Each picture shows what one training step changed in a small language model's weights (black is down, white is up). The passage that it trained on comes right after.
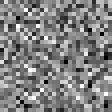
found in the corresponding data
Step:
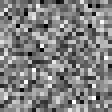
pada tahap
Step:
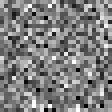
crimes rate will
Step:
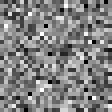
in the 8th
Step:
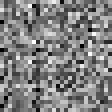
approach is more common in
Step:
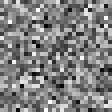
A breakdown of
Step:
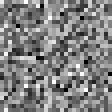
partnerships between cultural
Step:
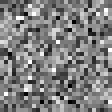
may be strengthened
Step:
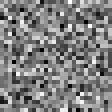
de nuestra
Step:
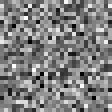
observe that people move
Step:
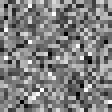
must be considered in the
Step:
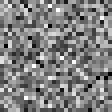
smooth ambient metric for
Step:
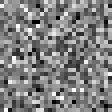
change in $\mu$
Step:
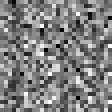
excellent working
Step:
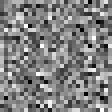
lectures, given
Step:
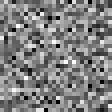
we can formally define
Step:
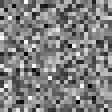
Kato showed, in
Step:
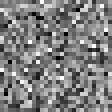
namely Vadakku
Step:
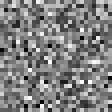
how the data is
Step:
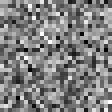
issued the shares
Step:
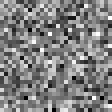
based on the same model
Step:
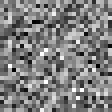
of water*”
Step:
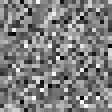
towards providing money
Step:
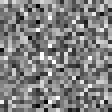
times less likely than
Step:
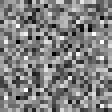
higher time step length get
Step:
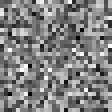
this platform with other
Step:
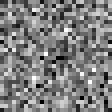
Acad. Sci.,
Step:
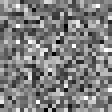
any $\mu\in
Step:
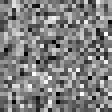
которыми он
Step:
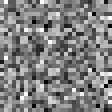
clinical results of
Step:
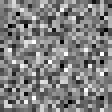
(before the
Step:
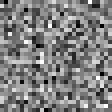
Since any countably
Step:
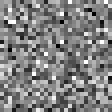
of *P.
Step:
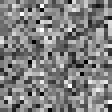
this issue and the
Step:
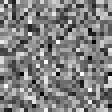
can be applied to much
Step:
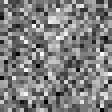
This reflective paper
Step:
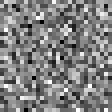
silver surface,
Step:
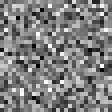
Analog Scale
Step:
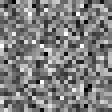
solutions are known:
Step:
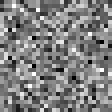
factors: Passion
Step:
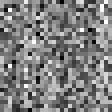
accessibility, and building
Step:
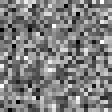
question appeared as
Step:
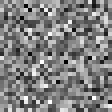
evaluation at the appropriate
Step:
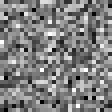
if $\varphi $ is
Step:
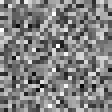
ризик і
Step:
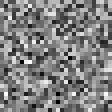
was attributed to
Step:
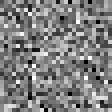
$n$th order
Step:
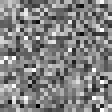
call a holomorphic
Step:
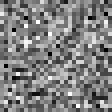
$J_-$\ defined
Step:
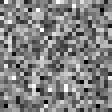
total of 21 basis
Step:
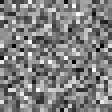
See \cite[Lemma
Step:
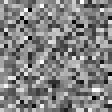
with the current time
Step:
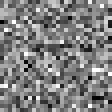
to dry conditions
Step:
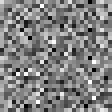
by the fact that,
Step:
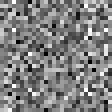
interested reader to
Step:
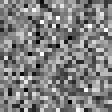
)$ is a positive solution
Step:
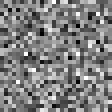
by Quinlan
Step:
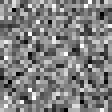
be avoided in the
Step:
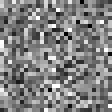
que el valor
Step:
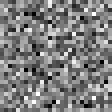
state variables x include
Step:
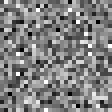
$A$ of
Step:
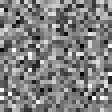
their more general forms,
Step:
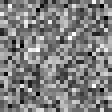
ijodiga oid
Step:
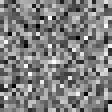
collection methods described above should
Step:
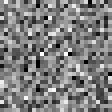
root structure of type
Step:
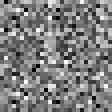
Более того,
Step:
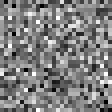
scop studiul
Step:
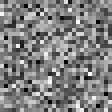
$Y$ as a
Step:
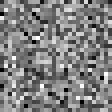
on Computer Science
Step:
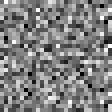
to distribute immediately
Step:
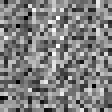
районах і
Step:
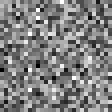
isomorphic, where both groups
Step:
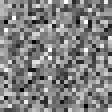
nicht nur im
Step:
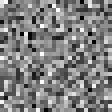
well-posedness of
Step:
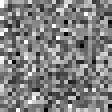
como receptividad
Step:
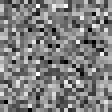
emas, balki
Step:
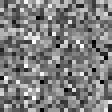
However, further investigation
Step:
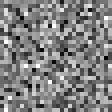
pure water) in
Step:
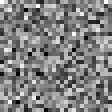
Because of this,
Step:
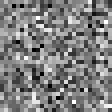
some $\a,
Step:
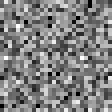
and is discussed in more
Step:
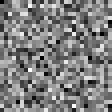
by which Yogic
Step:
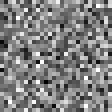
lyrics of
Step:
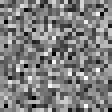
il n'indique
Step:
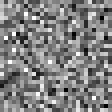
For a minimizer
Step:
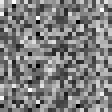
steps, and thus
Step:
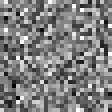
joint query point
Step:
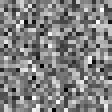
sequence was used to
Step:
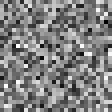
according to their coefficient of
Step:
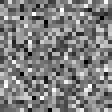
is over Earth
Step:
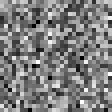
treatment variants in terms
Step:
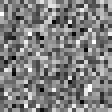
if they are characterised
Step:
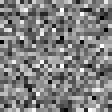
the ERH},
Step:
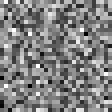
very important in that
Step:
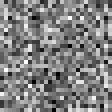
plaats van
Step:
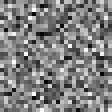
Somália e
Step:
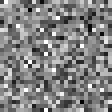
identified to highlight common
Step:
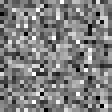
advance. The
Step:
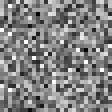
relaciones entre las
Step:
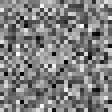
at the same time they
